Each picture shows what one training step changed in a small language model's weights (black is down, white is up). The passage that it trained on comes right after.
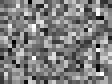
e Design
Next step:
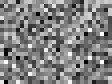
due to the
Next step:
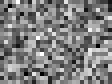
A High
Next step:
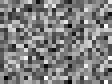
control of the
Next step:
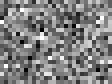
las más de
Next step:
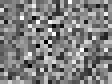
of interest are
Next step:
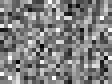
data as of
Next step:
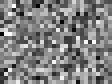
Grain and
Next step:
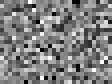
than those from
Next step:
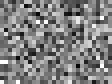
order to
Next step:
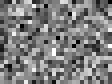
may contribute
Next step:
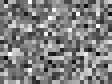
respect of the
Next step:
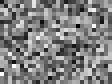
times a
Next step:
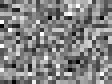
associated with
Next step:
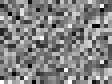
identified in
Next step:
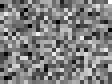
the paper
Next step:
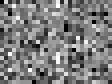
sessions will
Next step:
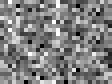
expressed as
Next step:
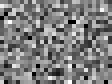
of the low
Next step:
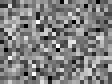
Under the
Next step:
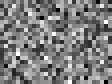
and direct
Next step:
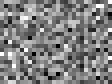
Fail in
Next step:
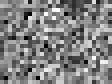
макро и
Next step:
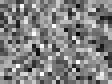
personas y
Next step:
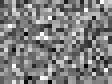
5. Bir
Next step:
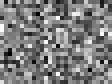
unico delle
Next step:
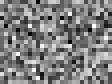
is to examine
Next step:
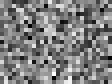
of overall
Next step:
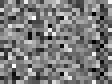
context of the
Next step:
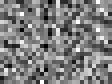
strong sense
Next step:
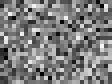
cations. The
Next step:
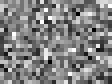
com foco
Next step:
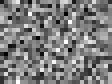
and faecal
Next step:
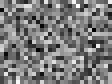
and Focus
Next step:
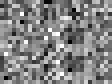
to take the
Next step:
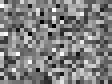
next to a
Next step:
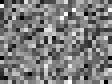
of study This study
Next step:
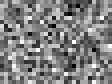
as added
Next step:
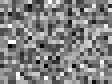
The materials of
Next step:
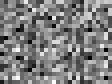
were performed
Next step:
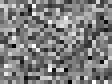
stated. In
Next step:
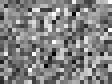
across both
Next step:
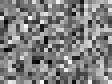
the remaining
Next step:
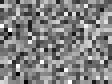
collected from different
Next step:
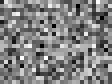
creativity is
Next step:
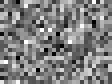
to prevent
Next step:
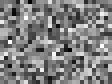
norm for the
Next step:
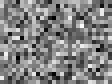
huzur ve
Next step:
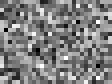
ya que una
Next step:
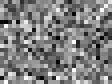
in subjective
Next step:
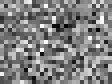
made King
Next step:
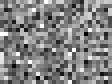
been found to
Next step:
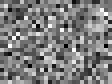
of gender
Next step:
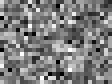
to determine
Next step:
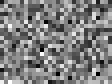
set P of
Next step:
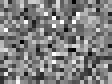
and since
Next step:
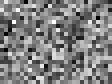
Dilation and
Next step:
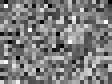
to consumption
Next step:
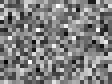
du Centre
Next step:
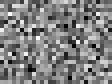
bovina e
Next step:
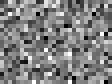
that time, the
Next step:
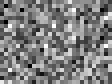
initiation and
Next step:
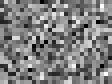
live in a
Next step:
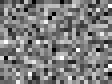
yangi –
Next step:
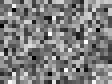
В данной
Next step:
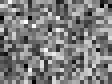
un modelo
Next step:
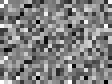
the first 20
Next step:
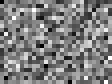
project and the
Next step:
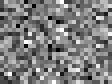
por alunos
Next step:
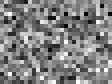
por muitos
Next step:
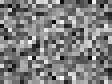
because consumers
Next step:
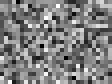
sinais de
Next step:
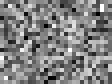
chances of
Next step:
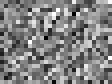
across the
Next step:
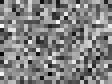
India due to
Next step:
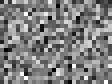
the coming
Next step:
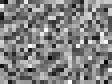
patients with a
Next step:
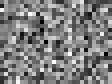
and (ii)
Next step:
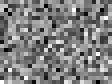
the result in all
